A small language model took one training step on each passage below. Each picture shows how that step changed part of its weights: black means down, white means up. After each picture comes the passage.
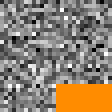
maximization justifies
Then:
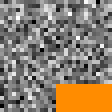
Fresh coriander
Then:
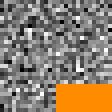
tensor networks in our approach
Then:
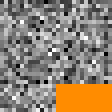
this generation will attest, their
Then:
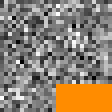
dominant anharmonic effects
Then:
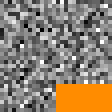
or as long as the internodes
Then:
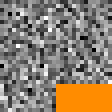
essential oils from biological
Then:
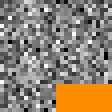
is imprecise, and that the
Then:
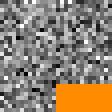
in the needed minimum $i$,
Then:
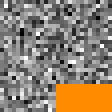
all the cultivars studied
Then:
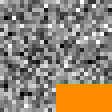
to process resumes, conduct
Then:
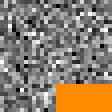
income and relying less on
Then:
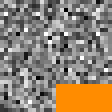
0$ and \begin{equation}
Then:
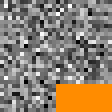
the need to truncate the input
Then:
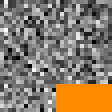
top contributors, is publicly
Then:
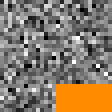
name, product, location or
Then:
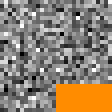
drawn from the cry of
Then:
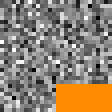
it is a matter of fact that we
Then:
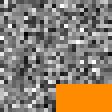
in GRT, because in these
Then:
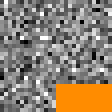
with mass ratio 0.55,
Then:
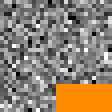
- + Vata Anulomana
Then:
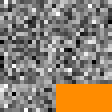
in an image (also known
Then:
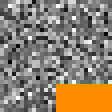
\geq 1$, we write
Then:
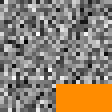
be representative enough to generate
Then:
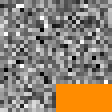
features to predict the existence and
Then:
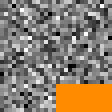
Repartition of the identified
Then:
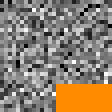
enables the viability of the proposed
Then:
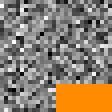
is detected throughout the
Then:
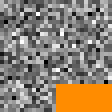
a “shepherd of
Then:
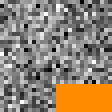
pass the test (statistical
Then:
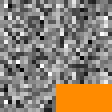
the development of banking services
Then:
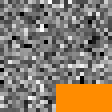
date investigating the response
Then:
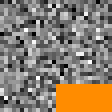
is the neutrino flux
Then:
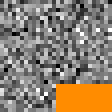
other words, it would be possible to
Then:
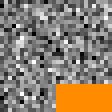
many sample paths obtained by solving
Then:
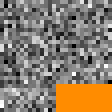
non-turbulent, allowing
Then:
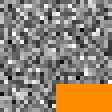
other sources. The Council
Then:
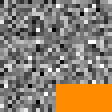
determined experimentally to be
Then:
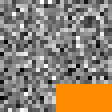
creating a new class that inherits
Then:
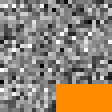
is at rest (hence
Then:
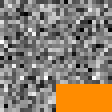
should be explicitly given in the
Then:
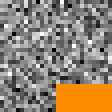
case of traditional static
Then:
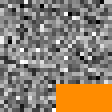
USP Plate Count
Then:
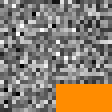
momentum $P$, which results in
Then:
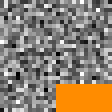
the LAMOST radial
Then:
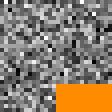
each product. This type of discussion
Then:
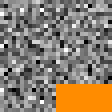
Highlights: - A
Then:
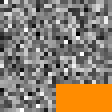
for support, in particular to run on
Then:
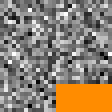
of camera video
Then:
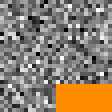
Materials, Osaka
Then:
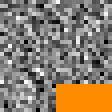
NEMO-3, a
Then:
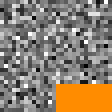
Θ (H-method)
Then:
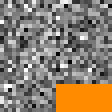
Lavalette function fits.
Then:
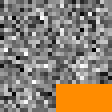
new possibilities for studying
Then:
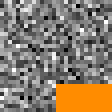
Edifici Cn.,
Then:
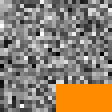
hybridization (FISH)
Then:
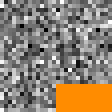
Anita Desai's
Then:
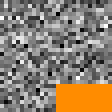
aims to change the
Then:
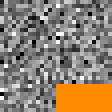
current and potential local impacts from
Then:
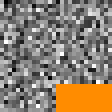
defines itself as follows:
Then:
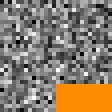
increases $M_h$ by
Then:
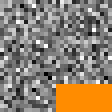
modified. These effects need to be
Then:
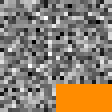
MacDonald MR,
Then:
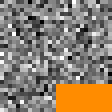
Histologically, these tumors
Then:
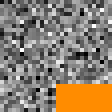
is sufficient to obtain
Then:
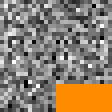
school activities. From
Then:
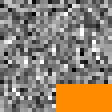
of the C~IV profile
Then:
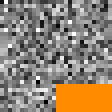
direction ${\bf n}$ in quantum
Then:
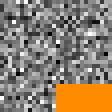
emotional intelligence and the
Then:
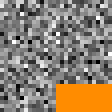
fundamental knowledge about its
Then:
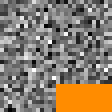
is based on the fact that separable
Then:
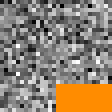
is the gain of the measurement
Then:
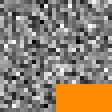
N. Comparing inspection
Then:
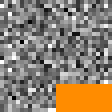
and it is related to the fact that the
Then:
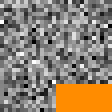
\gamma_5] \otimes
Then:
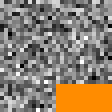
disease, it is this subject
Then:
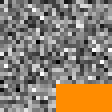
production mechanism. In
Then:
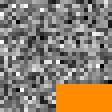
waist (Rayleigh length
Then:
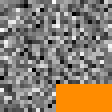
EtOH afforded XII
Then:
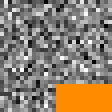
which is not in the standard BI
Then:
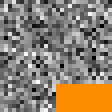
ratio c is the ratio of the
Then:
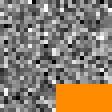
electron microscope
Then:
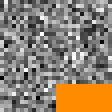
high-symmetry atomic
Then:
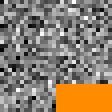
model for predicting the values of
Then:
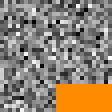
been investigated, using the signal
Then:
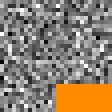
toxicity, the natural
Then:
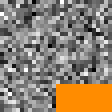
only with reference to listed
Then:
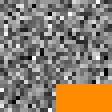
the elongated geometry
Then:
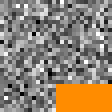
only partially complete, and we
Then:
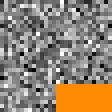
response that is detrimental
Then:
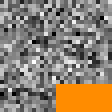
internally pathway
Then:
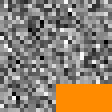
the local economy is another
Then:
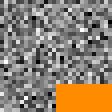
object and because one of the
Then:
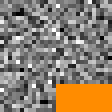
The present state of the train and the
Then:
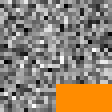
to traverse the potentially
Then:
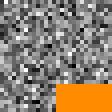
assuming the following about the system described
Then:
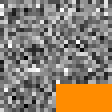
staggered fermions
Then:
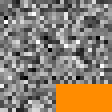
framework, the feature arises
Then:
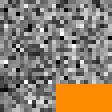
general Petrov-type D
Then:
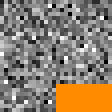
threshold of RNO
